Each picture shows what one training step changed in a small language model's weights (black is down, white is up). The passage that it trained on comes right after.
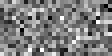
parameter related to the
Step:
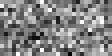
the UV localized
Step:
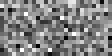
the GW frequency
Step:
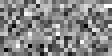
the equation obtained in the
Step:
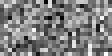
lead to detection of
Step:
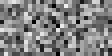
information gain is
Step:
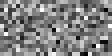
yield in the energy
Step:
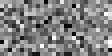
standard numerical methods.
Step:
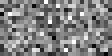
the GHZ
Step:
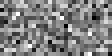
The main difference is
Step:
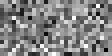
lines at the surface.
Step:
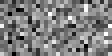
we may live in
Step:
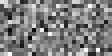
are likely to
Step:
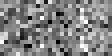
from the adversary
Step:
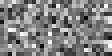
is created using
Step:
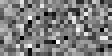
bound state energy. A
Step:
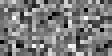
spin coherence
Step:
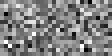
case exploration
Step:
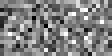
We conduct
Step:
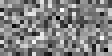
general structure of the
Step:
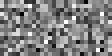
faster than
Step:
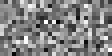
not exceed the
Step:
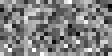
estimate has been
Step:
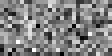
of VMs,
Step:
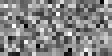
the kinematical
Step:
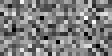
\qquad \qquad
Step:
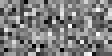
large fraction of each
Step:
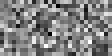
each panel).
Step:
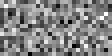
as for the vector
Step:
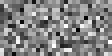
metrics, these are
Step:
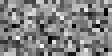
some computer and
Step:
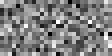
but our models, for
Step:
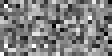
denotes a
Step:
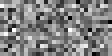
the original
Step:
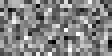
a cache
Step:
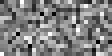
applied in the
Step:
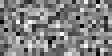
by $N$
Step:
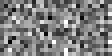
useful for
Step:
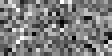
with finite relative
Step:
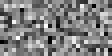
energies and
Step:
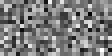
range of transverse
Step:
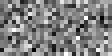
bound states is a direct
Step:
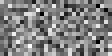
solar activity,
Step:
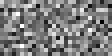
In a recent paper
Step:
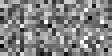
be one of the
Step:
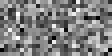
of magnitude with
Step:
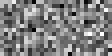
functionality of this
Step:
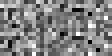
the statistical
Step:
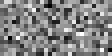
in clear and
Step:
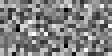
to combine this two
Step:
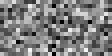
is defined by a
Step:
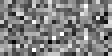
them, we
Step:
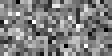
one IMF and
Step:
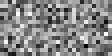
at the same potential in
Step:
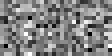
by funds from
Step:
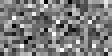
this paper, we
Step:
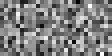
of the laser
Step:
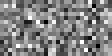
\xmark &
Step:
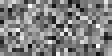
is increased, which
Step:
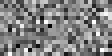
\tilde b'
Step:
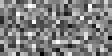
of OAM,
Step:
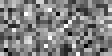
the universe.
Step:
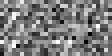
The first QPO
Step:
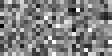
(b) For
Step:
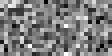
new entities;
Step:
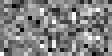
determined from the local
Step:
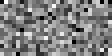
contracting phase of
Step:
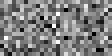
An example of
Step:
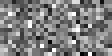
electron wavepacket
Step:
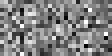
potential to increase
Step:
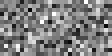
lockable, but
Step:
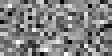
more accurate because
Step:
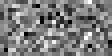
$\beta$, one can
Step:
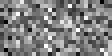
The unique
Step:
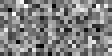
Each cell in
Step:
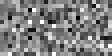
$i$ to
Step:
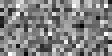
The remaining
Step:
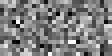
separately. In
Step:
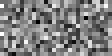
possible theoretical or
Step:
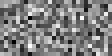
shown as dashed
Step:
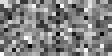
are not included in
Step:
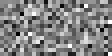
particular simulation that we
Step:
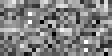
wind velocity structure has
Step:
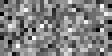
identity was
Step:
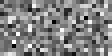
in different counties
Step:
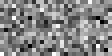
these include the
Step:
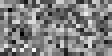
observing frequency,
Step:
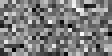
& US total
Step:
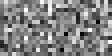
width $W$,
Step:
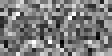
The computational
